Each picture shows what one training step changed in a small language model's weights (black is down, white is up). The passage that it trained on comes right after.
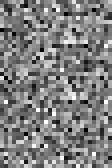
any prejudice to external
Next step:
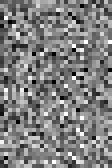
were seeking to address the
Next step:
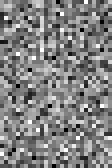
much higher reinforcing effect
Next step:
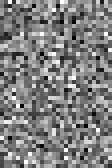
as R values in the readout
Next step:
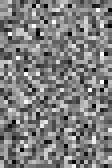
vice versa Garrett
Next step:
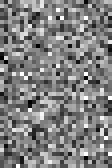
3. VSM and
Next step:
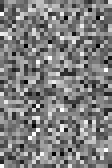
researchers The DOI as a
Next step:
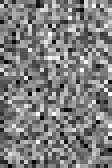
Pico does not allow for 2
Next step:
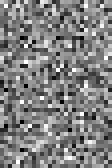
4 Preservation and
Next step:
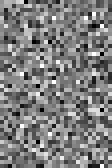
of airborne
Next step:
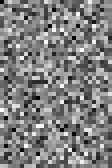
low extent 7 Trust and
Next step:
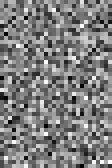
училище, в
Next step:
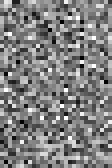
winter (Hurrell
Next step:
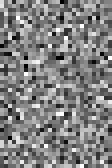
threshold crossing to
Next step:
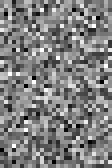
lower extremity strength,
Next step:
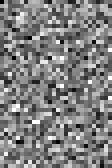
on the composition of the
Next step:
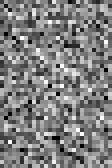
и общността да
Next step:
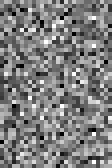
in a protrusive bite
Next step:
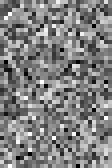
minutes is a suitable
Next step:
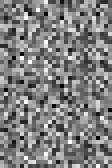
la selección de plantas
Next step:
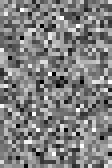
niveles: en el nivel
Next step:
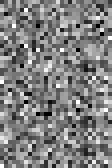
educativas), tampoco va
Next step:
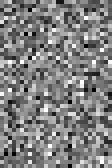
- Please submit the
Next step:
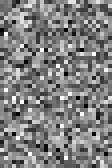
is used in the training and test
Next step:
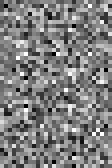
технических наук,
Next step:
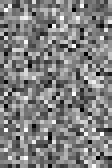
steatosis index*
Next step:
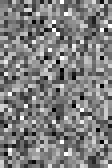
as dimensões físicas,
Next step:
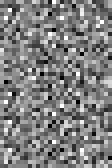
können auf
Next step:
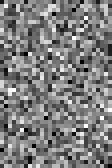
T. As one can see,
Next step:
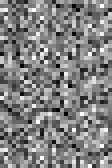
groups to the acquisition of
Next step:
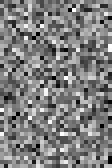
tidak memahami
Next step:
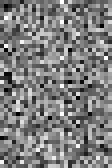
the northeast of
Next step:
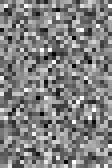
aytish mumkinki;
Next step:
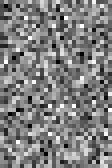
donde se establecieron
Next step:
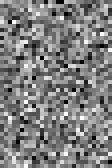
and was an independent predictor of
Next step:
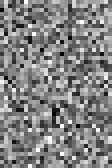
limited to the following— - To
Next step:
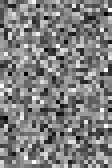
solid was crystallised
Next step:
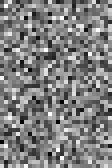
yuzaga keladigan risklarni
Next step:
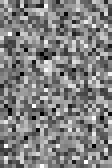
against civilian
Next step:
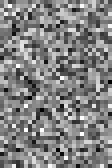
is plotted in Fig.
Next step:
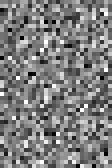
development, presence, severity,
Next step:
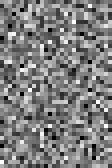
knowledge. Overall, students show
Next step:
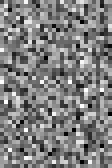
tuproq strukturasi
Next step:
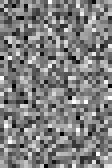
jahat (*mens
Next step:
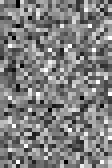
Cancer Treatment in India
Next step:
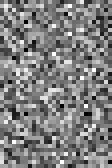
Tamburlaine because other
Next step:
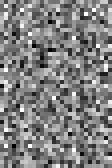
persamaan geraknya
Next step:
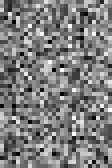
Poetics, Technical
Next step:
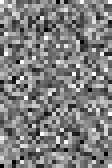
xavfsizligi va
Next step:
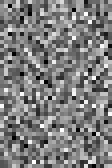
Shahlo Tohirovna
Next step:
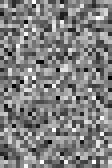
from the decrease in gas
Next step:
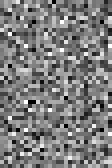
account the symbolic presence
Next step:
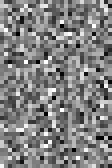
Bunday multimedia
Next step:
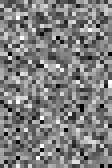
could indeed be considered the
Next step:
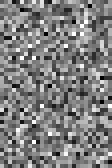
and reward, and anxiety
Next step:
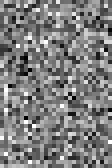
*La estrategia como
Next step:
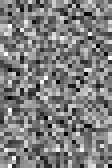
Ol mashqalanı
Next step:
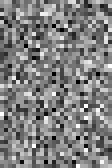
it very difficult to start
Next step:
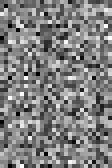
И., Кулиев И.
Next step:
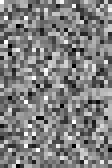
bacteria in canola
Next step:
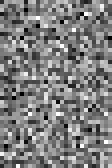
**Appendix III:
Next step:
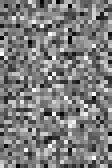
du projet qui ont motivé
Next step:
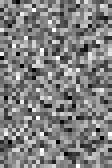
of construction and interpretation
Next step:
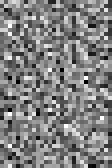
defined. This lexicon
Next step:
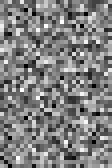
like accessibility, adjacent
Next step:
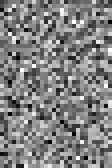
of induction of labor,
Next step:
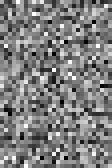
processes into four types. These types are
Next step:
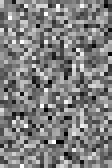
serves to capture shifts
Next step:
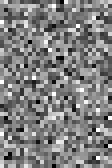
que marca o capitalismo
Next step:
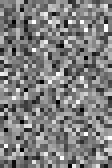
IN ENSURING THE
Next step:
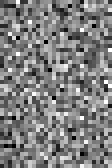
Vashishta ReaxFF
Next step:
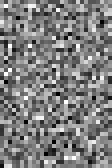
experience-sharing sessions
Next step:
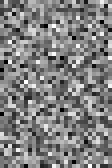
palinuri* is a
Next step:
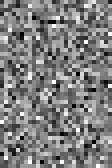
penanganan khusus dan
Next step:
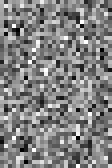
friendly and sustainable
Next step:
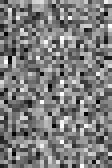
IMS and HTA. The
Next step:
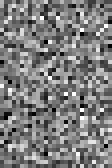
months, the **Training
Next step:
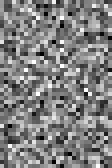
Introduction to the green
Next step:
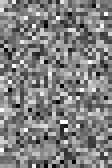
the test organisms recorded
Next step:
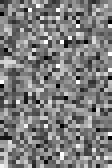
their belonging. These daily
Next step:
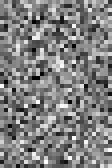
Smart Networks and
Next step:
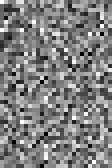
la acción de correr el
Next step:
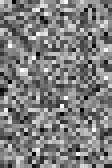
improves the overall performance of the
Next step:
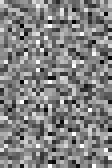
guided vehicles, and
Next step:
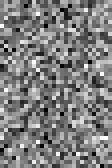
the transformational leadership style, through
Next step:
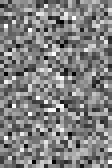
щодо якості
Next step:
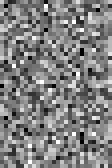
kamida bitta
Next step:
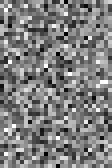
canine})$ With the
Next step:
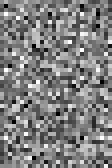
картина таких
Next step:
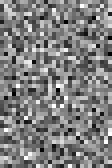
aligned with the prior CMM
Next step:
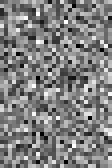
em áreas pouco
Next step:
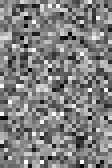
como estudios actuales confirman
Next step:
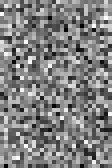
tushishi, elektron
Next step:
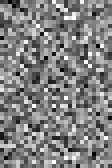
to boost their social impact and to
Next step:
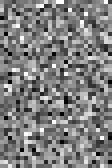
between nations also pose a risk
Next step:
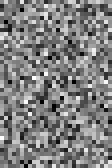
physical activity classification.
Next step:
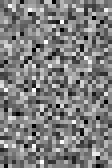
competency of students' knowledge,
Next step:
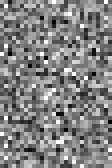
hip fracture either by
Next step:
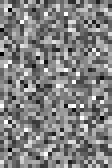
mašine ili
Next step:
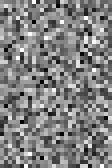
"optimal" level,
